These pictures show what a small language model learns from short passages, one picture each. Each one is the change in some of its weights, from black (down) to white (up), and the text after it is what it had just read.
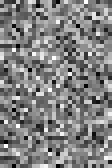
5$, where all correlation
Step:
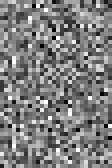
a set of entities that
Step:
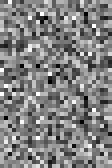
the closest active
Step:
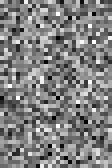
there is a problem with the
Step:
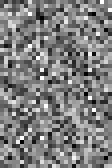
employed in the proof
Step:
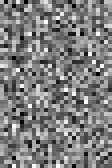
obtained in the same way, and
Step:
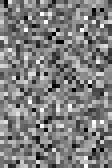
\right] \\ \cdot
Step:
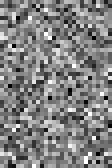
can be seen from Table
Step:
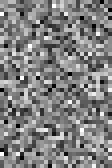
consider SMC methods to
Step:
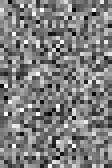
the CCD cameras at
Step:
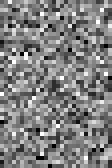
d^3 r \quad
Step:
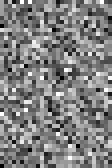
because the consumers expect that
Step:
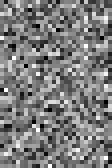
heavy flaovrs
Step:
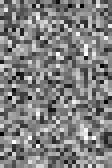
of adding uncertainty
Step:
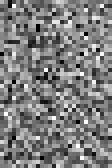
corresponding properties. Offsets are
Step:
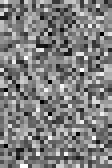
output channels. }
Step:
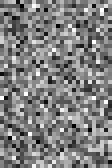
list of topical domain
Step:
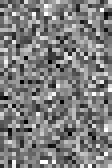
to admit the Killing
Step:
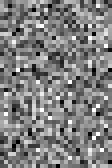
matrix representation $A$.
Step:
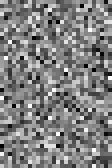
works very well (data and
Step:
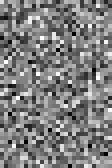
the effect of charged and
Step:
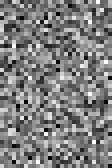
showing extracted red and
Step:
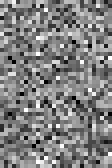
length of energy containing structures
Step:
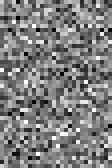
5 events containing 5
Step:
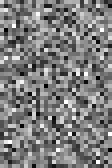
As an example, we quote the
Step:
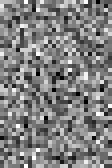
order $0$ and if \[
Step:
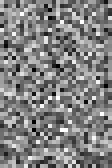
this case happens for
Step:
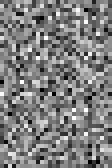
membrane and is
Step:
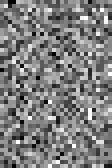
varies along the line of
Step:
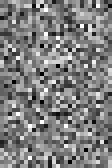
a transition between the Galactic
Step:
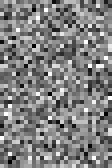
final entry shows the
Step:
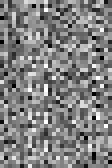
field part of the action in
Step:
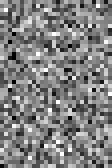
with respect to time, which can
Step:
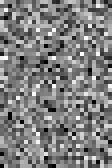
even larger models might lead to
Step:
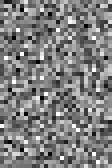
plus Poisson
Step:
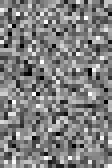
shown with red arrows in
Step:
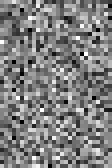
amounting to a maximum
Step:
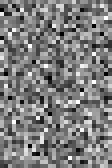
corresponds to probabilities
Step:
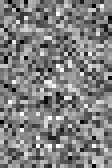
that seems responsible for this
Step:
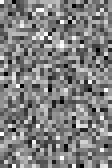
samples, but not in
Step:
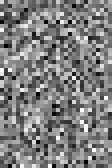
predictions, the borders of
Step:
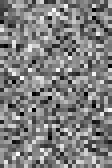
its dynamics and a measure of its
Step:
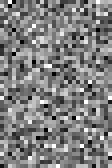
structure, which can significantly reduce
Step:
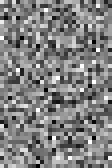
images to distinguish
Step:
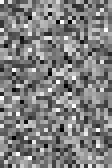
states, so we like to
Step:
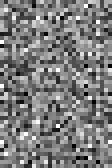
surge in the development of
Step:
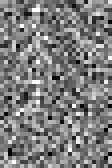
is depicted in the
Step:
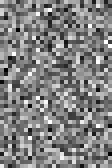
paper will be based entirely
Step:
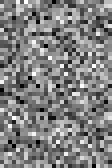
where ${\tt SNR
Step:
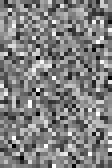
are practically insensitive to
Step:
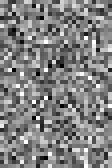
series} & {\bf
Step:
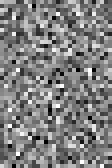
by artifacts. For a
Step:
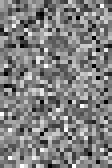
normalised partial angle
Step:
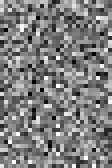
\bm q} \lp
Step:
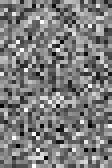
to the mixed phases by
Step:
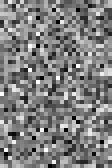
\eqref{Eq: response
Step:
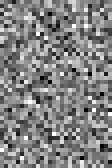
lifetime are taken into
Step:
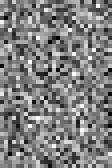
added value of using higher-order
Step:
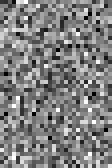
appears in the square
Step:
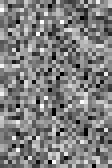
: \begin{equation}
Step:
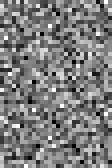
for observation at 50, so
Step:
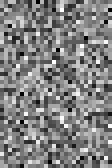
superpotential is inconsistent,
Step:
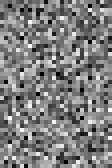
benefits offered
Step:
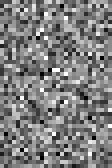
bottom boundaries of
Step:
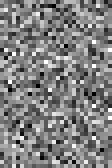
and Lim, Mei
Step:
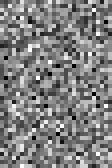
the baryonic angular
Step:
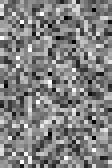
pulses with the
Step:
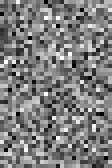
non-Markovian dynamics
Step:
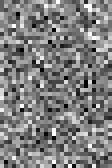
consequences of QCD
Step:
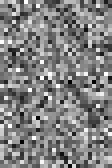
$E_1$ in Figure
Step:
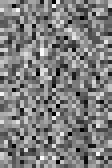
by \begin{equation}
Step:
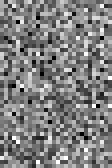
regime. \vskip
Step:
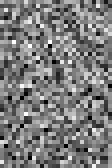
approaches is that the
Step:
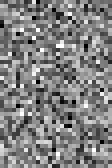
To do that, we track
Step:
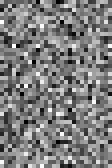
by the horizontal lines
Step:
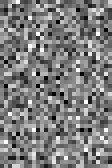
\simeq \frac{\log
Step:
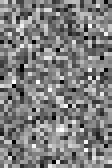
degree), but the
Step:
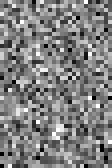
order smoothness, which follows
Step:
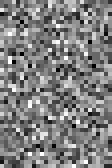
dramatic when the pressure
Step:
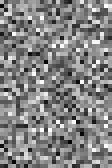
The general potential of 2HDM
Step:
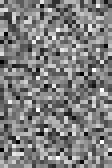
and grid topologies
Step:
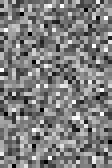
method is high longevity
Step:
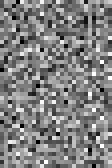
negative differential conductivity
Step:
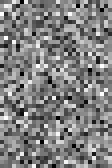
enough RSUs along the
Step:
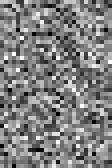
In the Hamiltonian
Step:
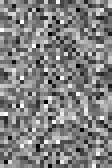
\end{figure*} To study the
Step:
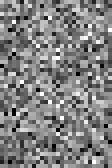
1$, which is the case where current
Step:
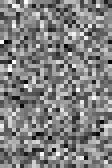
LO decay widths by
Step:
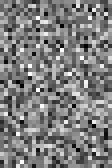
in \cite[Theorem
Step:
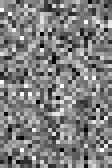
tide}} {dR \over
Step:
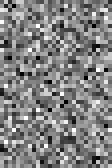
most critical role by being
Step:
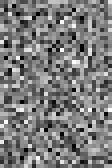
confined in the quadratic
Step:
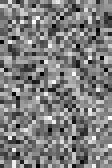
Salt Lake
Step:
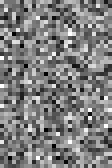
on how to obtain the models.
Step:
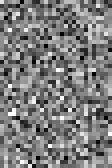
function) in the general solution.
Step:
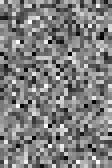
the first and second terms.
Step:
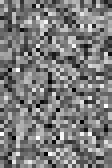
of a shorthand
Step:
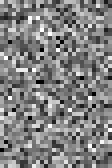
the upper limits obtained for
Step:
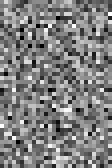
calculations as above. First,
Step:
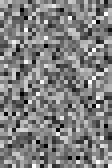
be found, as is the case
